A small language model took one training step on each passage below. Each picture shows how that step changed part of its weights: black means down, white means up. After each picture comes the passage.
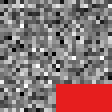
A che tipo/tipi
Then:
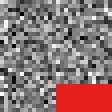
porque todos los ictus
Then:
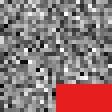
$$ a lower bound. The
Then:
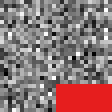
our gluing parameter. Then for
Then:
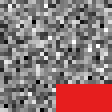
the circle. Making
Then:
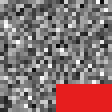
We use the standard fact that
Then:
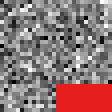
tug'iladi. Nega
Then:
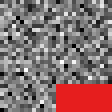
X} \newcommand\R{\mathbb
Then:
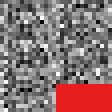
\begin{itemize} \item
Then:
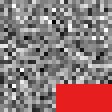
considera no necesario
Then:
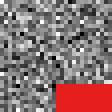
бўйича ишлаб
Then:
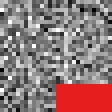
К.К Наземные
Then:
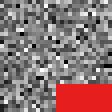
the full range of
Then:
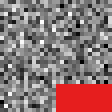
0$, the classes of the curves
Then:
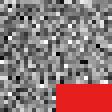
is the unique root in
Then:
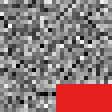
piecewise linear
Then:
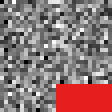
The integrand in the radial
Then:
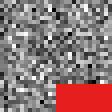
baho berib,
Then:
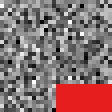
keng hududda
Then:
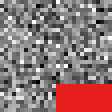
Ulm - Universität
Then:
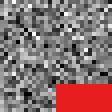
va statistika -
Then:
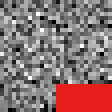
Rahbar va xodim
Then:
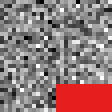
que se continuaría en el cine
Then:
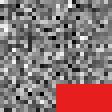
easily construct the rooted
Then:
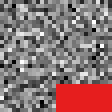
açmakta fayda
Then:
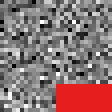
kernel classes of elements.
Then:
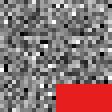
It is worth noticing that
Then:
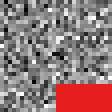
work we rely on the
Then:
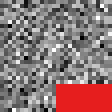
pour se distinguer par le
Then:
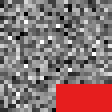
$\tilde{K}$ such that
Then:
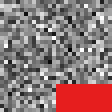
\eqref{eq:main} are
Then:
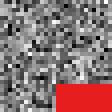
series, then the curve as a
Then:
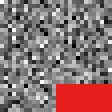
= \begin{cases}
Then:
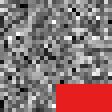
a un certain choix
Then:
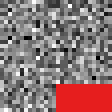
capítulo, apresentar
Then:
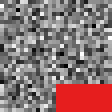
Write a constraint that
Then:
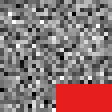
symmetry operators $$
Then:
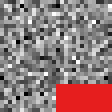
cultural de una comunidad.
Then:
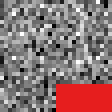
aksincha raqamli
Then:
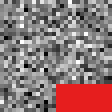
son prioridad para las
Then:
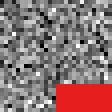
também estabelecer
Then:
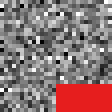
number of cutpoints (or
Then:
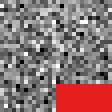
only of the first order. In such a
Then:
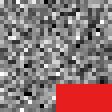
proposto por Vaisberg
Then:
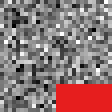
după câțiva
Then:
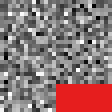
in a particular geometric invariant
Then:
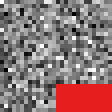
shipment. Each
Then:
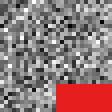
l'acquisizione di
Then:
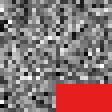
of small dimensions. We also
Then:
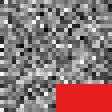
à resistência ao escoamento,
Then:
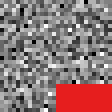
qiladi. Ta'lim
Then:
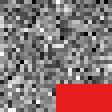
be considered as a preferable
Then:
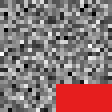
— загальний
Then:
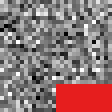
$n\in\N$. Since
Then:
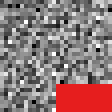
lower weight in the
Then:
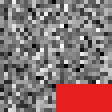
the quintic has two singular
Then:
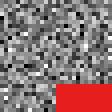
que hubo oportunidades de
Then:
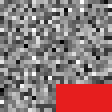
(questionário) para
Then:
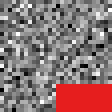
de análise trabalhada
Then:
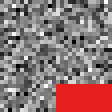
sufficiently large
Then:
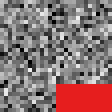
A.: \newblock
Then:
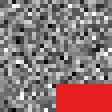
den Unterricht und in
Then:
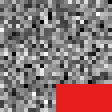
de toqtalıp
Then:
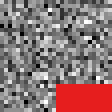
and Vershynin08},
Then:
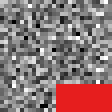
a sesiza și a
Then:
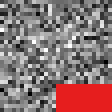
\mathcal{T}_Hv & =
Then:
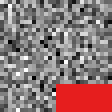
в.г. в смеси
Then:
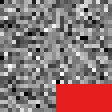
como válida la especie
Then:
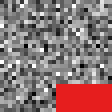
autor deste trabalho.
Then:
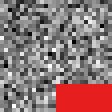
numerical experiments on
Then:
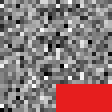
mean of the total number of
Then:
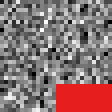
других ценных
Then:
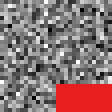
нової держави
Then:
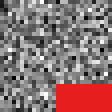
bu ko'rsatkichda
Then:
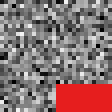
joylashtirish uchun
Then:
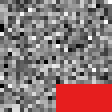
of representing group elements. We
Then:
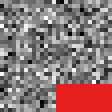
functions on $\mathcal{T}_h$,
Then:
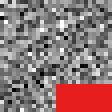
de síntesis
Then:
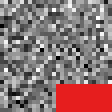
\in \mathcal{I}}$, one
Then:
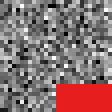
\df Definition For a
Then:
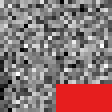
general properties of static and
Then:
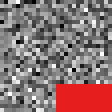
skew Hadamard matrix
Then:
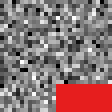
У поступку код
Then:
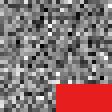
zijn doel gaat
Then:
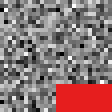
(taro). Na
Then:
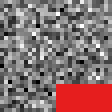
\eta, X)$ constant is just
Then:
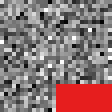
one is working in a bounded
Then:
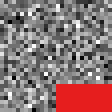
sapmaya sahip olan
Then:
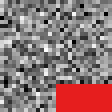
realization claim and
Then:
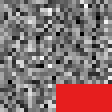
THE FAMILY
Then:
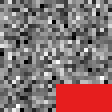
Abstract.} For a
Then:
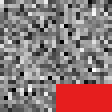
209 kompilasi
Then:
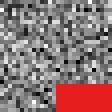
Since $u$ and $v$
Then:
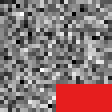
simulation may require
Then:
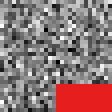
, Halima Ahmedova
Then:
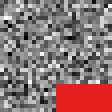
local parametrization of the boundary
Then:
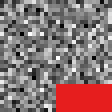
по изменению
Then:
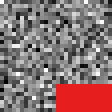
de Crescimento Relativo
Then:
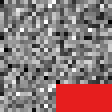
“Al Mufassal
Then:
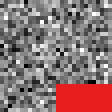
10). Retrieved from
